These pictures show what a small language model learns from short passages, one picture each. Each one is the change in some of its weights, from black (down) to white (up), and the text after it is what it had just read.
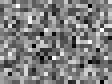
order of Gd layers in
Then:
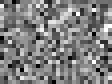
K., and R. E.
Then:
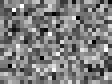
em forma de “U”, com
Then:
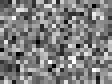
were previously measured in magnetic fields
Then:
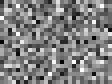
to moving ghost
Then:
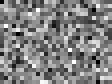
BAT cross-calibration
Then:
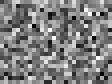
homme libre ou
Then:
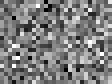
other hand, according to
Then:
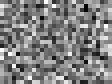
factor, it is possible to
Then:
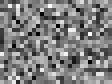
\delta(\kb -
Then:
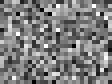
кенг жалб
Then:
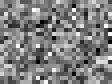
a mesma fonte,
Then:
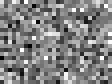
$\Psi$. The variation of
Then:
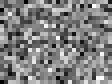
lines give the density of states
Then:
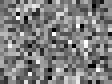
a "ponerte al
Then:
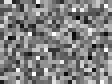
$\tilde{\phi}$ at
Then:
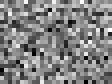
corresponds to a main sequence
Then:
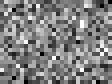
Cartesian meshes,
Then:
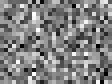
is repulsive. For
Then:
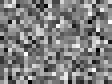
interaction picture. Then
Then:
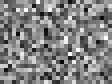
dipole mode can be described
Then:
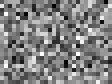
Parallel conductance
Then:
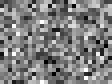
of the produced features. We
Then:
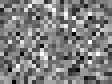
while for strong interactions there should be
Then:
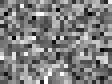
additional layer. Using
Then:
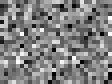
heeft drie
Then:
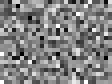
of quantum description of the
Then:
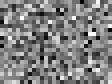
temperatures around a few
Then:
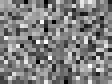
ou concordância entre
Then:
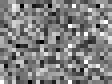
only if $Z_0 >
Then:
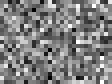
be noted that, in the
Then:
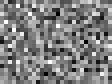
\over \pi}(\del
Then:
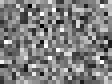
The x-axis is the
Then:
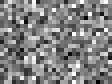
e alcançando
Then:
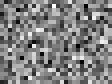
for solving the measles
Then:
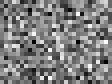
предлагает решить
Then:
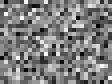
e inclusivas.
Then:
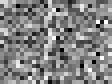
as follow. Section 2,
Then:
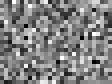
and maximize the value of the
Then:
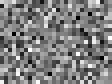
bildiradi. Ushbu
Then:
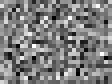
calculations for the distance of
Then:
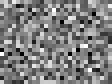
model. The special feature above
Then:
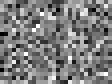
W \partial_a \tilde
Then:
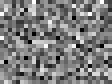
radial bins in each
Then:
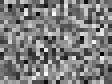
Large Hadron
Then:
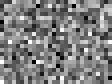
of the Kitaev quantum
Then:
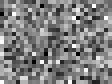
smaller than the resolution of
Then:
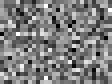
- ಸ್ವರ
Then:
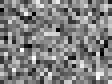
theory to two components. The
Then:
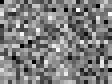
resolved with a more
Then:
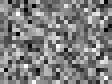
of water that explains
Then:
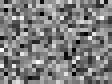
detailed analysis of the
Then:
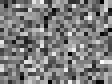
1.2 percent. We
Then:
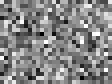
classical string solutions with
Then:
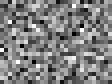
stessa come esca
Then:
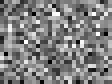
возникших всем
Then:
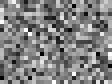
as well as higher temperature transport
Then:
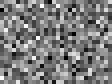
configurations of the points will
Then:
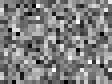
of a typical hard state
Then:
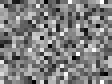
Fluri D. M.,
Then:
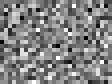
trabalhado pelos
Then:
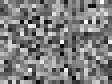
the computational resources,
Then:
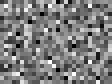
position $\vec{r}$.
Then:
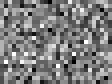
Li J, Zhao
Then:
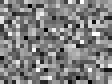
exploration rarely follows
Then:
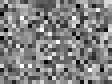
K$ interaction vertices which
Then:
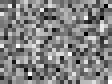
\geq 1$ indexes
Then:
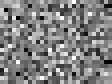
yurgan kiyimida
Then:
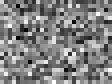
se tornando uma
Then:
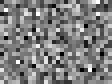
kelib chiqishi
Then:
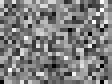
Hence, the use of the
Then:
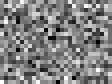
untuk pembuatan
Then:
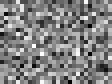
de los factores se
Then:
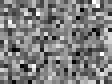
chiqadi. Shunga
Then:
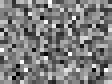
Ca_c$ and
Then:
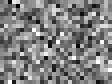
of otoacoustic
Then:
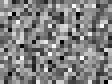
banyak potensi
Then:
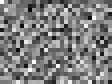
Russian). 5.
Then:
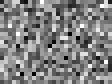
основную информацию
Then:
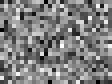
in the surface plane.
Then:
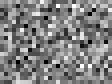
we adopt the notation
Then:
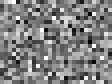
à un parti politique,
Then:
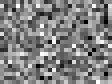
rate formula. That
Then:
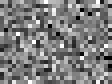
muhimi, ularning
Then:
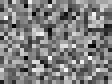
statistical and systematic
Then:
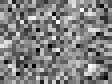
skema program literasi dan
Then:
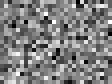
fuerza preocupaciones
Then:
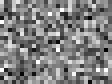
the static one by performing
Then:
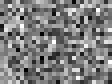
fertilizar a las
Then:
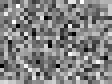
acceleration of lighter
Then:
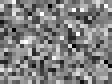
$\mu_P \equiv
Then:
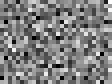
first-order magnetic phase transition
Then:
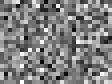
four regions are given, in the
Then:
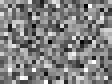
the observer will be
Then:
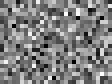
Belas – PE.
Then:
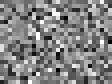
given by the following relation:
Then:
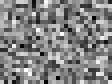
is the remnant of a
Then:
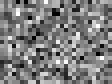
euróval egy
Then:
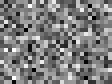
these data also provide further constraints to
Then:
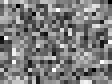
ularning ba'zi
